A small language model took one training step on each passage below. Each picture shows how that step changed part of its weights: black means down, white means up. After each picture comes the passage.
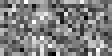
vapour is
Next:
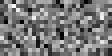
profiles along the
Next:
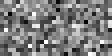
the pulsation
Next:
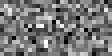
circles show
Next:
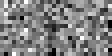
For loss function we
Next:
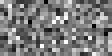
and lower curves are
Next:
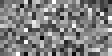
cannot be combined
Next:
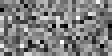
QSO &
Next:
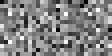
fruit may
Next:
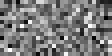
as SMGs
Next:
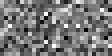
in this study.
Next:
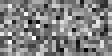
relative to the
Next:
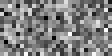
ample documented
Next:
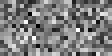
value, sufficient
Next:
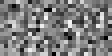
studies assume the
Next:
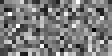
development, from an initial
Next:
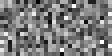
presented in Table
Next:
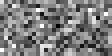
him win
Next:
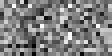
structure to ERP
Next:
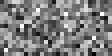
effects in the {\sc
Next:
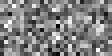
not yet a
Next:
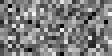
different deposits of
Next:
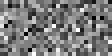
knowledge, no
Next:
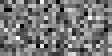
and then off, the
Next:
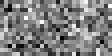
Gamma function,
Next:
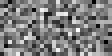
case which you could
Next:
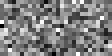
Low temperature during
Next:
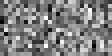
gives the results on
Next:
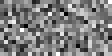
be decoded from
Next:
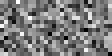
taught with
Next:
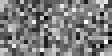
in conflict
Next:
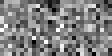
density (fermion
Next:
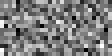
element for the
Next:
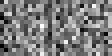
an important influence on
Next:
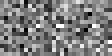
that for a number of
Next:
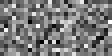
the charged
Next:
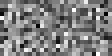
which are are not
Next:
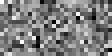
country's small
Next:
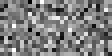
have used pure
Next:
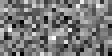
M. Lang,
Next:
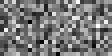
the country,
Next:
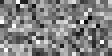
in interstellar
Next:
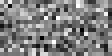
based systems got very
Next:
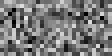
of the National
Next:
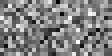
stars explode as
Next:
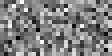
will be presented.
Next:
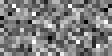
meetings that would
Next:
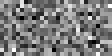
resistance per
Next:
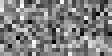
the brane is
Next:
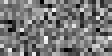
social sciences.
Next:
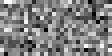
distributions of the
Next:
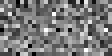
for full a
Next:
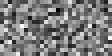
fractions are similar
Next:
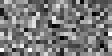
in making
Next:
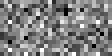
\pi \int
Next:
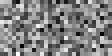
(referred to
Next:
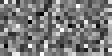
the assumption of
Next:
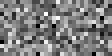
this study are available
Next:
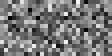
an application in
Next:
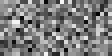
the lack of a
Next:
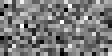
bad performances for
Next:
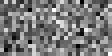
fields up to
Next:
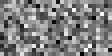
potential and existing
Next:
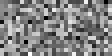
uncovered using
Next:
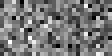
according to an
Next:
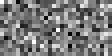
has received
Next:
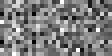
best regression model
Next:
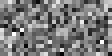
shown in Fig.
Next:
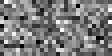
surface charge distribution in
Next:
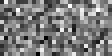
the following factors
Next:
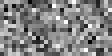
in mobility
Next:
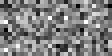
like to thank
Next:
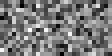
limited access to
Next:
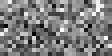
brain tumor
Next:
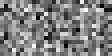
models have been developed
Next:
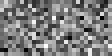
in addition to the
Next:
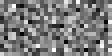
performed for the
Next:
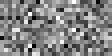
Abstract An
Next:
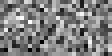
is the sixth
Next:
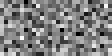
pressurized to
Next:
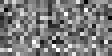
they can make an
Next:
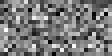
were then used in
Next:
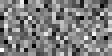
to be constant,
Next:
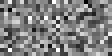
formal release
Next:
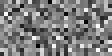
utilized a
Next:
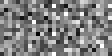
of the strong coupling
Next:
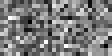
consequence of de
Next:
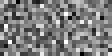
a complex differential
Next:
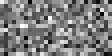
Share in
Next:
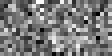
the LCL and
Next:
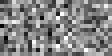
where climate is
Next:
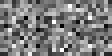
discussed in the
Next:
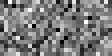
the dyon
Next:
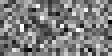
its existence. The
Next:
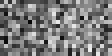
the energy, though
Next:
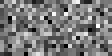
similar characteristics,
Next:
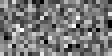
experiments, we
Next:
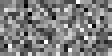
mass. Our
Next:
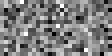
As follows from
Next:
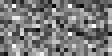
highlighted in
